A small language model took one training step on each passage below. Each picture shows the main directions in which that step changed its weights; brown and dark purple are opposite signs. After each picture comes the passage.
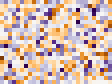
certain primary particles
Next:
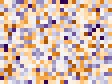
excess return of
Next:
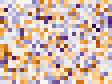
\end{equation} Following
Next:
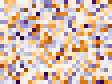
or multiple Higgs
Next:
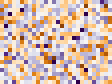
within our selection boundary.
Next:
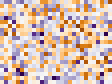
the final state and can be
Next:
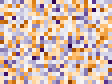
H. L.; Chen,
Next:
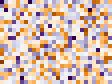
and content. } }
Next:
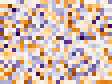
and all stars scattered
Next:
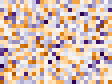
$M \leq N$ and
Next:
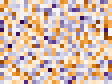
group, then the Cayley
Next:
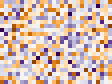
same charge and the right
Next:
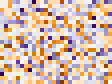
copper particle sizes
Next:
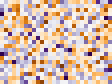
academy and
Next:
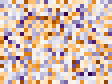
within the canonical formalism
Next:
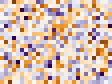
and compute the optimal order
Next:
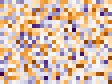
the HM/AFMI
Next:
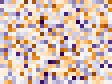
glasses on hierarchical
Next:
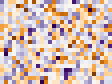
of their combinations.
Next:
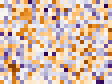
quantum well T.M.
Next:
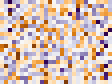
This is consistent with the
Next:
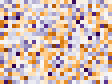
dark sector and on
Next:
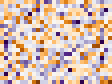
is created, or a method
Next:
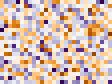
forces}}, Volume =
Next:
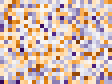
dominant contribution to the
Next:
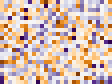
paramagnetic contribution. In
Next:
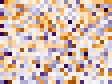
this section, we discuss coherent
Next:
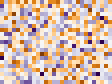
of the pairwise counts
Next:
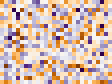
we consider five scenarios
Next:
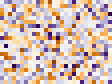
In most of these cases the
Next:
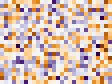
case ($n_b\sim
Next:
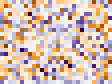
visible in the
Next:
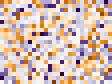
For an infinite regular graph
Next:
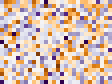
and modeling of the knowledge
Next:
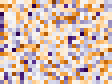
natural appearance.
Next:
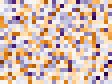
usually represents the
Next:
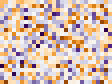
only weakly nonlinear and
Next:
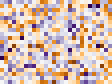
the accuracy and
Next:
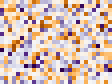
E_2)$ we use to
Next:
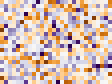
Medicine, where
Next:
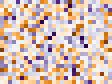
with our other spectrum obtained with the
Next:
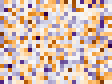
\bibitem{grt} This is
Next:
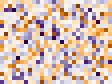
velocities promote
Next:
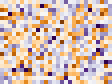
$\delta \lambda_{0}$ is
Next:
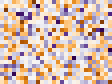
orbit jump. During
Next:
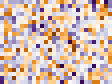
include the leading term yield
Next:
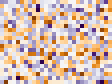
conformal current algebra for
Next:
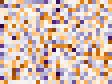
motion of the Local
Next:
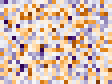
which matches exactly
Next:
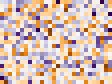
efficient only in structure B, where
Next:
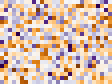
\end{equation} This also
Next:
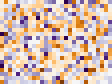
currents vanish. This
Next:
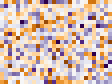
former is significant at the
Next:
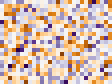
enable to obtain the most
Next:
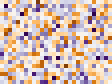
steady-state model
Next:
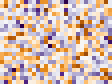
This is because as the demand
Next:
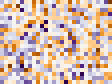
the ratios for different values of
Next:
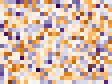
work of KT was supported by
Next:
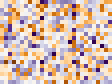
for translation data and can be
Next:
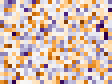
correlation, found most suitable for
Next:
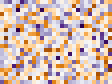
that formalization of the concept
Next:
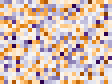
the initial gas profile.
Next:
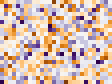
study holographic volume
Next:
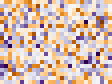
where $\Phi = \Phi_1
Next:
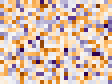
trial is represented by its
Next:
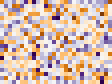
identifying the Brownian
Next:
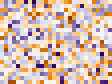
mixing of the chain,
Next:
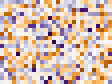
in Figure 3. For 6 of these
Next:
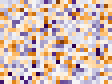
independent over voxels when
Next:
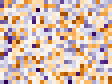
can construct such a function in the
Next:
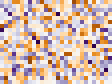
of the graphene layers.
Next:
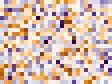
reported for several
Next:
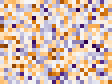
provide an important small-scale
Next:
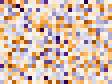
Set initial weight distribution $$
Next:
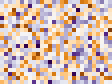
twist-two as a
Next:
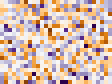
The approach used for the obtention
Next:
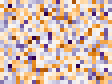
a green `+'.
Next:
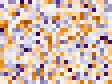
core assembly of
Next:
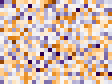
continuous measurements in
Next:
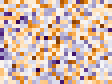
can reconstruct the
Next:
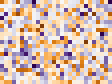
matrixes of each single layer are
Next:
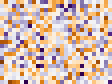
testbed, a performance model and
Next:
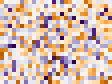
\wm (\xi\otimes
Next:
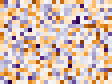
enough near the resonance for
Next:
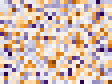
the data range (defined as
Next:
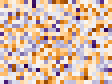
the topic of Automatic
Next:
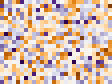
temporal patches within
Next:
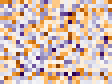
the output back to original
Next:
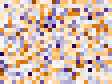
numbers of infected nodes and
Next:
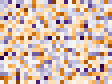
respectively. \item DOGR
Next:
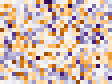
replacements, evolving
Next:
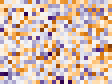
the logarithm of
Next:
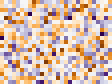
$I = 0$ may be
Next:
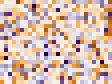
of the first five moments of
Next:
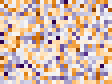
recently released results can
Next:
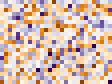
method based on sentiment analysis
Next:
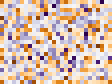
research Beam
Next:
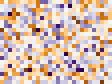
for $r>R$
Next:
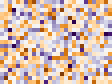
gas. We also show the
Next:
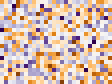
the packet transmission process can
